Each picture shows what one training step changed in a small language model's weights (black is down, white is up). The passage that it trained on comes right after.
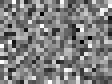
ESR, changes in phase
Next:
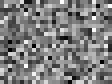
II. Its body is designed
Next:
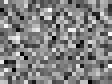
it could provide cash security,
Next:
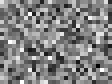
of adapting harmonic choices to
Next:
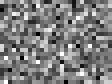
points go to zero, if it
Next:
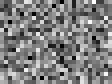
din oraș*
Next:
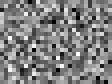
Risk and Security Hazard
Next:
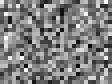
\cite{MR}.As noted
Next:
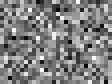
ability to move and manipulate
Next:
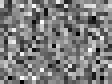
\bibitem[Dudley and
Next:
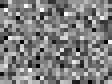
to study how depression would influence
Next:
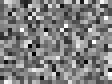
Relationship between response time and
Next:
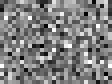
incorrect outputs due to supply of
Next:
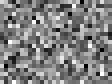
towers, one in a
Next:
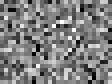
mean labeling of the graph
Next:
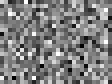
that by Lie classical approach,
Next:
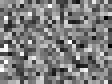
dataspace where Deep
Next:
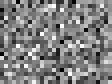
switching capacitance can be
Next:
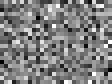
information source has a different view on
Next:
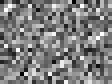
candidate phases, only 111 can
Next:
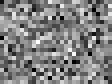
his *Travels*
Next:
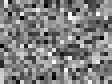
L. *Corpus de
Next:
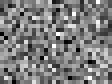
of phase space the MI
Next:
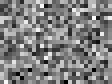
\end{eqnarray} We use
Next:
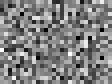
of the LCSR calculation for
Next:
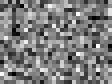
energy. The fits of the exponential
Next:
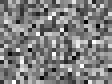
holding $\theta$ constant and
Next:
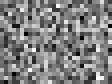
the galaxies in the Cosmic
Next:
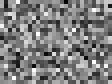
entropies was reported in
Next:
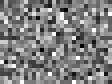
prove this lemma
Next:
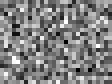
the post-shock plasma.
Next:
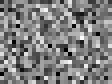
not fair enough and so,
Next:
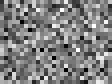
dilepton analysis cannot rule out
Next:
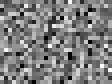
from the three XISs are
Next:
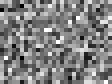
SMC compared to plots with no
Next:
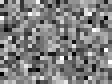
\newcommand {\apgt}
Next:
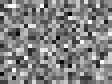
trap surface, respectively. The
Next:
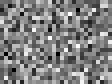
of film samples before and after ion
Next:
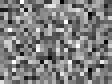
European Division,”
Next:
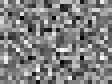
lasting, reusable
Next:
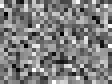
hand, one respondent stated that
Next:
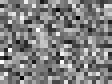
mere consequence of translation symmetry
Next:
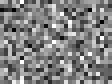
demand. As a result, in
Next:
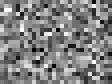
years before they decide to make
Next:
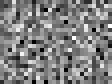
play an important role in accelerating
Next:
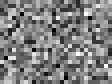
of DM-nucleon
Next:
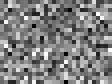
only have access to the position of
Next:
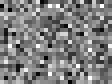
effect on the levels of heavy metals
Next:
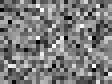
like other parts of our body require
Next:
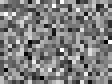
particle physics, setting the foundations
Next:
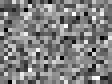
eventually need to compute vectors of
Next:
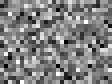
to predator-prey
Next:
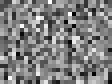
where literacy and affordability
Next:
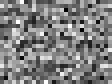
imaged. In case of
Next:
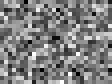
but analyze it in detail.
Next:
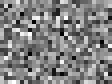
(black bars) of one
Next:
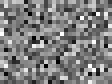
can answer these questions. This is
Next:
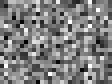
at The Higher Technological Institute
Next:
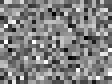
the presence of on-site
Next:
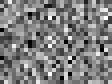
a diquark is more likely to
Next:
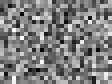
of Cu is its relatively high
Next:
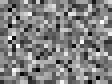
dispersion but confined to 2D
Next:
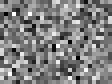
Livingston, LA
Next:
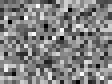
mostly associated with serotypes
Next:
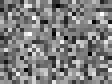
in the fresh category include
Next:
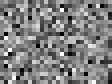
the density of charge carriers is
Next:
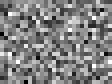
to reducing the harmful impact on
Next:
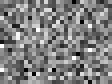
the following application $t\rightarrow
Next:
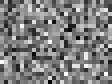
the McDonald Observatory
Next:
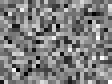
the semi-hard region where
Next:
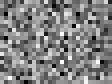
and Ni. In the temperature range
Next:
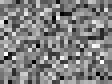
$P^*$ is uniform over
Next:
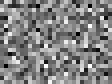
level. - 3- In
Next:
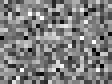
star formation rates of cluster galaxies.
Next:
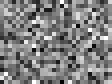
sweep and showing three operational
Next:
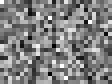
with 50 µg/ml
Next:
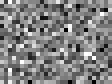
yordam beradi.
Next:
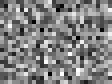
helium population depends on the
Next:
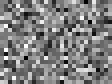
hadrons, as well as the
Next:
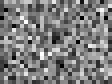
of exochorion can serve
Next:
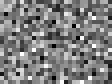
and inferior thyroid
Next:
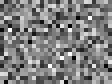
factor for spin-independent scatterings
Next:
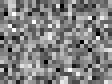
public entries in Rivers
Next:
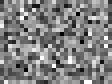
of 98.04% slightly
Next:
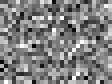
maximum of the cluster for all but
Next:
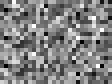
with the questions below. 1.
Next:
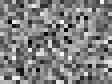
given the orders of magnitude and the
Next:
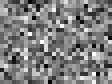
higher for lower excitations. When we
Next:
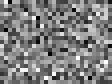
as electrons radiate photons. \
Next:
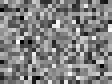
makes no decision within the period of
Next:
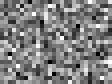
contamination is significantly reduced in the
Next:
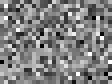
Table 1.1 The effect of
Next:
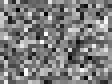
presented. In Section 3 simulation results
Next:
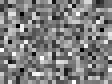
and the difficulty of functional interpretation
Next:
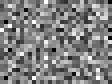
as well as $\lim_{\lambda
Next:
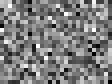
on the Serbian
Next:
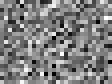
ABSTRACT The evolution between
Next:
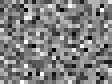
catalogue. The uncertainty in the
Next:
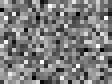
Then during the design process,
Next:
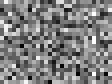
we cherish merely
